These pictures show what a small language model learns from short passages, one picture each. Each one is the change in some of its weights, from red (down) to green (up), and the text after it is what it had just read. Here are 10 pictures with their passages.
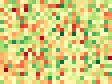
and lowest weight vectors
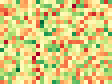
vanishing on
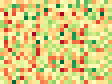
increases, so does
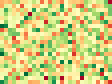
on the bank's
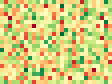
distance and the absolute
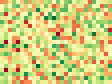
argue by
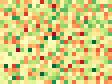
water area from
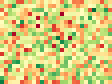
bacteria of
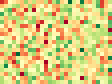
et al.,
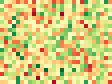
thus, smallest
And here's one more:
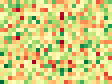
which do not involve
